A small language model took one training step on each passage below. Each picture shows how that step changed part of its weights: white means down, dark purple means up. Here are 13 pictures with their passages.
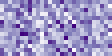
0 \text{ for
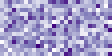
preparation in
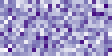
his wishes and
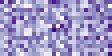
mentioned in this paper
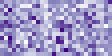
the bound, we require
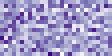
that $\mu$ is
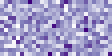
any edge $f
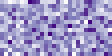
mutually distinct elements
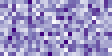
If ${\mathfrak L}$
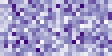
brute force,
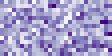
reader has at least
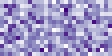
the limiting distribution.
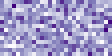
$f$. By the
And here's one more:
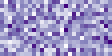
of Perga}
